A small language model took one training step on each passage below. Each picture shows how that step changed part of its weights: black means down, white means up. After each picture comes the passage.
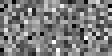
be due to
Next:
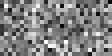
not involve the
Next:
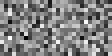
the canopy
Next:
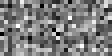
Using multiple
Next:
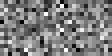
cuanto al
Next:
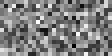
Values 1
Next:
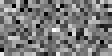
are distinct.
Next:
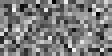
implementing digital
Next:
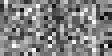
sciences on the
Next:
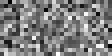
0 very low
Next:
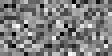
terminology in
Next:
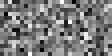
12 months
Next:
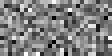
an irrational
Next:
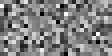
indicated that the model
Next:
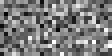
Arising in
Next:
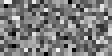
in several
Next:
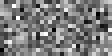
choice of
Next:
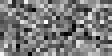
\item an extra
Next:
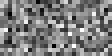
So that it can
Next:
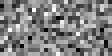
questão não
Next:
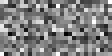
of $n$ with
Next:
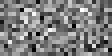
el segundo
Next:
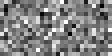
residues, no
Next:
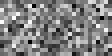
TC per Year
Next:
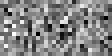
to obtain the other terms
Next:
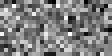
quando for o
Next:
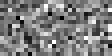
filtration on
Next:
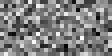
en los planes de
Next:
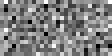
& Khine,
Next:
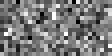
sonuç ve
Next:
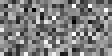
η is the
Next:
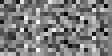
as well as the system
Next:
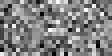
that extension support
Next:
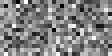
is the most important
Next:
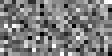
persistence diagram
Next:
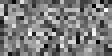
for participants to
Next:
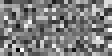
generalized Roter
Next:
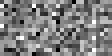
such as cutting
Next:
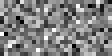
and normalize the
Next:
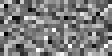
and defined public
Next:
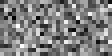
betere planning te
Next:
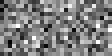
va davlat
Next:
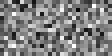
process of teaching
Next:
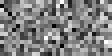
offer practical
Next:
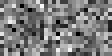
visuals were
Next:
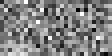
sem a devida
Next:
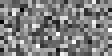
all forms and
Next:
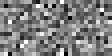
a structure preserving
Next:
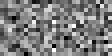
tomamos y
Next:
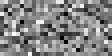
of the raw data
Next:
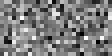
personnel that
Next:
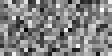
of transport
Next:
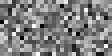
inner form of
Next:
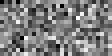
a liquid
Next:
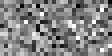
listed above).
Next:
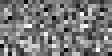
a dynamic
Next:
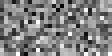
be changed by
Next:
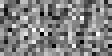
lower than that of
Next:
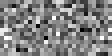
of completeness,
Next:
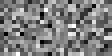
pair changes
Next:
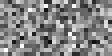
annuli of
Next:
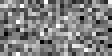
transformación. A
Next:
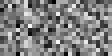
the positivity
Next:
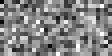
as a constant
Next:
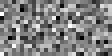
accounting of
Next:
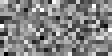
of conjectural
